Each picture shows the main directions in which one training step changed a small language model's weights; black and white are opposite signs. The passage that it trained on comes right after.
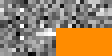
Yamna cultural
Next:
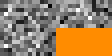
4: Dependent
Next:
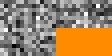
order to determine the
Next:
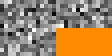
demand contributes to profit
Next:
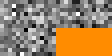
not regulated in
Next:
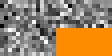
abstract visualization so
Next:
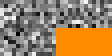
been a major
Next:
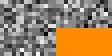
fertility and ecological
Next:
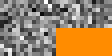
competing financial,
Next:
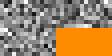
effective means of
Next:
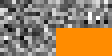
showed the positive effects
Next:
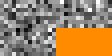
at the level of
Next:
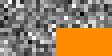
preparing students not
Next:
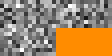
relationships that could have
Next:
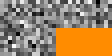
in a coated
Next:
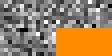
these guidelines to
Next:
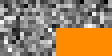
randomly oriented
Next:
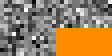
such as time,
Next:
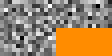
the face of substantial
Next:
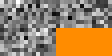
Methodologies Based on
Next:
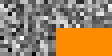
often, raising
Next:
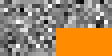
the university carefully
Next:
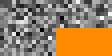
of patients.
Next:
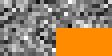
Education on the
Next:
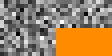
occupation, or
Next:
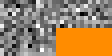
strategy or policy
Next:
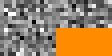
a significance level of
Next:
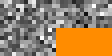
related to the
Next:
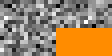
Because someone who
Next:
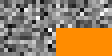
interaction between the areas
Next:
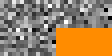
with the spiritual
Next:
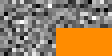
for ballistic
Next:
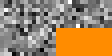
various COVID-19
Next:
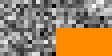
necessary to correctly
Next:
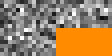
public and political
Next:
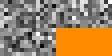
milk production by the
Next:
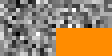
research and findings from
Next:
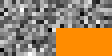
age as one of
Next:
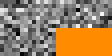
studies carried out in
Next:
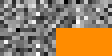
but later than the
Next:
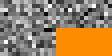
the fuel cooling
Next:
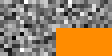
affixed by
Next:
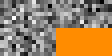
or de Sitter
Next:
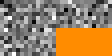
Evaluation of dried
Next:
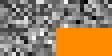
of Computer and
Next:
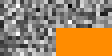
should take a score
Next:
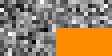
the actuator
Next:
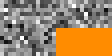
experiments, a new
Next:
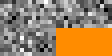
Oxidation of
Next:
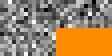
A total of six
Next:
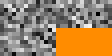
population in the
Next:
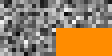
proper diet with a
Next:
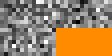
of MAE and
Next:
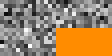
blue and green emission
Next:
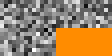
coming to generate
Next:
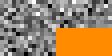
from a water source
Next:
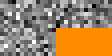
accessed and used in
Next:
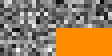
wetlands because of
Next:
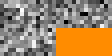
activity planning and
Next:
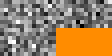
the risk of an
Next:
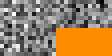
an issue by
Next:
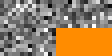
and helps the students
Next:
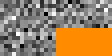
effectiveness. From this
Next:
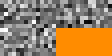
four samples of
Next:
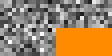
National Development University
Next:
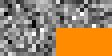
2 Reactants
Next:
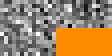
the impact of technological
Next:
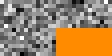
Testing Monitoring
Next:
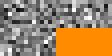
key factors influencing
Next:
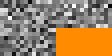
carried out in Research
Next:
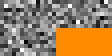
empirical data on the
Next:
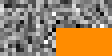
controller creates the
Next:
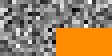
red color was the
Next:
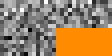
deviates from the
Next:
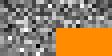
of diets with
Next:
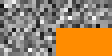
debate is
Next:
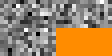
to achieve these objectives
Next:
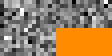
activity, - work
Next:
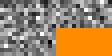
morphological features visible
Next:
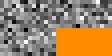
how well educators perform
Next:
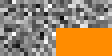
the patients had fair
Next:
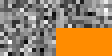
Joep van
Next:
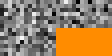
stones incorporated
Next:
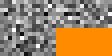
the yeast GEM
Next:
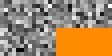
the safety of the
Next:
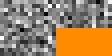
the utilization of contemporary
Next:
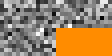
description of the
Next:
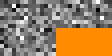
of years of
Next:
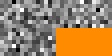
that has been
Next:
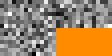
advances in the
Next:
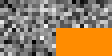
The difference in protein
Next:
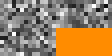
between the MSE
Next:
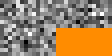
as well as awareness
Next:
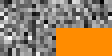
children have not been
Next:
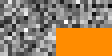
N Yes No
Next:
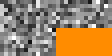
chemicals were of analytical
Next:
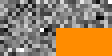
and development of
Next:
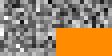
data can be used
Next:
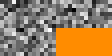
groups were compared to
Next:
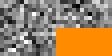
utilize herbal
